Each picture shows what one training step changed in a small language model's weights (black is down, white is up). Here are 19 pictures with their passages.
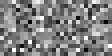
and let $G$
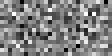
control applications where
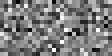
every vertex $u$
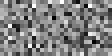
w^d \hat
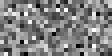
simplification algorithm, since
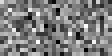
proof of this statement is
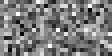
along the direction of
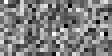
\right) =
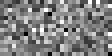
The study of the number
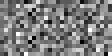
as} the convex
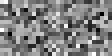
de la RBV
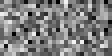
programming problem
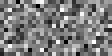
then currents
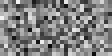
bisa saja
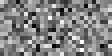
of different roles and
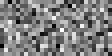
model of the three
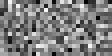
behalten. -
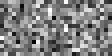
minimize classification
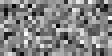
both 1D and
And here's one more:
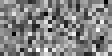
de estudio del
